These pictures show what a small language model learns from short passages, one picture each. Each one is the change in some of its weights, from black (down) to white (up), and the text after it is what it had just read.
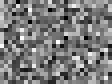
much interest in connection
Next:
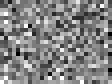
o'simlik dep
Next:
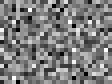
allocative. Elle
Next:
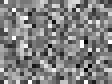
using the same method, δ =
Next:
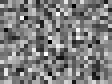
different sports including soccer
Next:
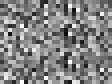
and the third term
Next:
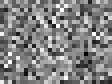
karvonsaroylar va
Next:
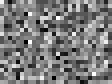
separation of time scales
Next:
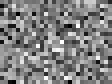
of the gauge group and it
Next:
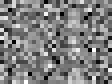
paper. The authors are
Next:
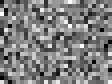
Day or New Year's
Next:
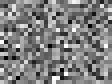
2009) also included one
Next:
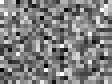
increased surveillance,
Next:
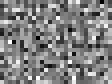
resources and its role in
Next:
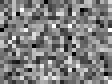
been observed before the
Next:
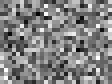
the development gap in the
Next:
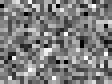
in Kisii University,
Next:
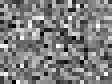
can see that exotic
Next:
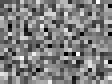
phonological structure occurred
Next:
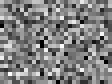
(d) uses a
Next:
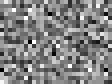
days; however,
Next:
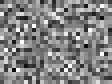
tracking systems are used,
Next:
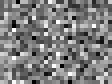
Methods Bacterial
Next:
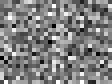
M HCl for half
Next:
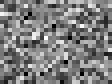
through a questionnaire
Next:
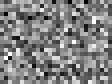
em todas as fases da
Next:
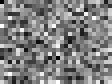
an effective homogeneous
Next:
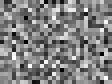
A., Risaliti G.,
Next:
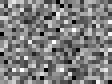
probability. Even though
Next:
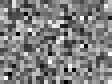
volumes and the wealth distribution
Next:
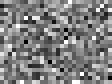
MFPT for this case was
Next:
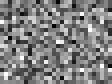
ground regarding the
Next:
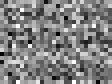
study, collected and analysis
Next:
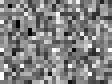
potential having a shallow
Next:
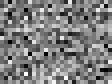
ARA ** Assistant
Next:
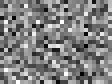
mittlerweile ein
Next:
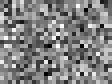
In the very low-energy
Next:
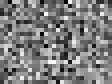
is the stationary solution of
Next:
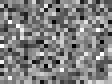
consult a medical expert
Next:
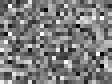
\frac{\int {\cal
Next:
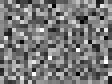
in rural and remote
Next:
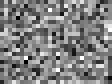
have appeared to influence
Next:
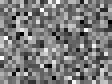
box at time $t$ and
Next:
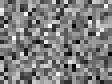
the points allocated to
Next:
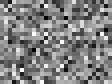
is a key performance parameter
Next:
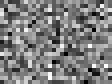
size, i.e.,
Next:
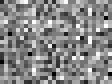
и слабые
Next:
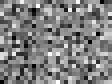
whether easy and increased
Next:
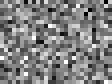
solid-state platform
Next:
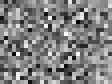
and TX beams.
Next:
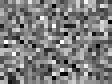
of modern societies'
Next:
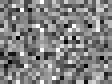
We require that two photon
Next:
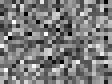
nucleon chemical
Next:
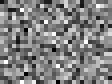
\textbf{(a)} are used to
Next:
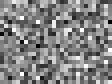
producție și
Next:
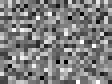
la edad del profesorado
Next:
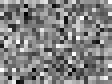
one content area.
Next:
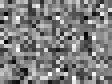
coupled to a
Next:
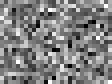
E | u \in S, v
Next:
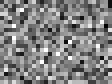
Lazarsfeld uning
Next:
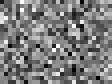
small frequency separations can
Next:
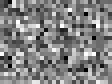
or not the ground state has
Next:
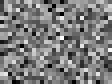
Total leucocyte
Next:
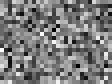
$\langle r | \alpha \rangle
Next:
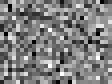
real and positive. We also
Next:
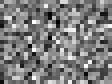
CLIMAAX –
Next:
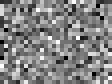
are strongly suppressed due
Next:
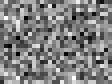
transferred to one common
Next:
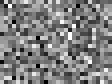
[3]. General
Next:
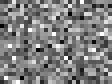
urbano global
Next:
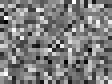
manifested. Procedure
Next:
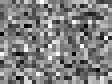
evolution of harmonic
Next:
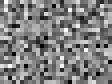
this ability to evolve,
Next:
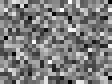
Setor de Educação
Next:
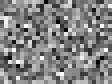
can solve Newton's
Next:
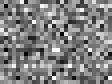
{\bibinfo {volume}
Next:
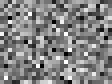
with the behavior of the
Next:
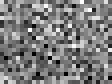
average wave load.
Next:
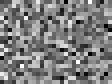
may have lower normal variation
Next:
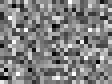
excluded. The fourth
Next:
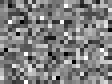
of cavity modes is given
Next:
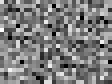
burdens on public
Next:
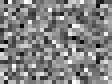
are not tight. An inner
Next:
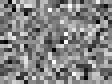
have devised and experimentally
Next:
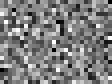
are: - Matrix rich
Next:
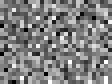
of the quasienergy
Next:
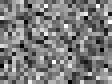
a correct temporal
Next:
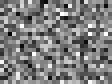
and proposed services to
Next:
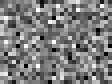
users admitted they
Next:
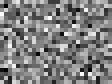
without diffusion):
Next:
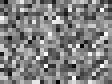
density, in order to reduce
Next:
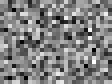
phraseology in the
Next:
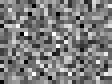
conhecimento (e
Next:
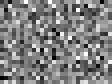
conditions. Although analytical
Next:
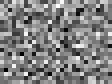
A novel lightweight
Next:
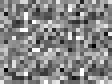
по лечению
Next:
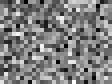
can be simply expressed
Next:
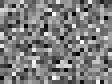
make the comparison between
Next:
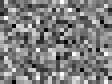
underscores the need for
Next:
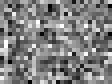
– **гормоны
